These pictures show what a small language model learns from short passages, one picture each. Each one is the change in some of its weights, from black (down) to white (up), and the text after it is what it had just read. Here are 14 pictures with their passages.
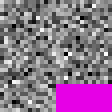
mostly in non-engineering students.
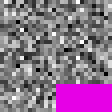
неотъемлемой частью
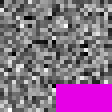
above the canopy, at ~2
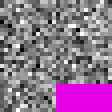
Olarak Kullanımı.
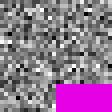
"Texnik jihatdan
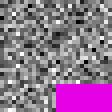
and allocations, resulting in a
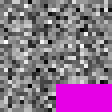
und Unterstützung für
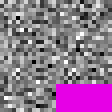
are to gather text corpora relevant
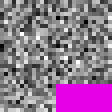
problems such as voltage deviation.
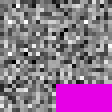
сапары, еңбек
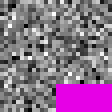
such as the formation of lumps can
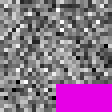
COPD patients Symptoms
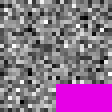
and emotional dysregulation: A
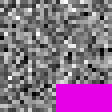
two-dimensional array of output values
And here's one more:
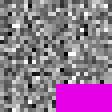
Meentemeyer & Georgina
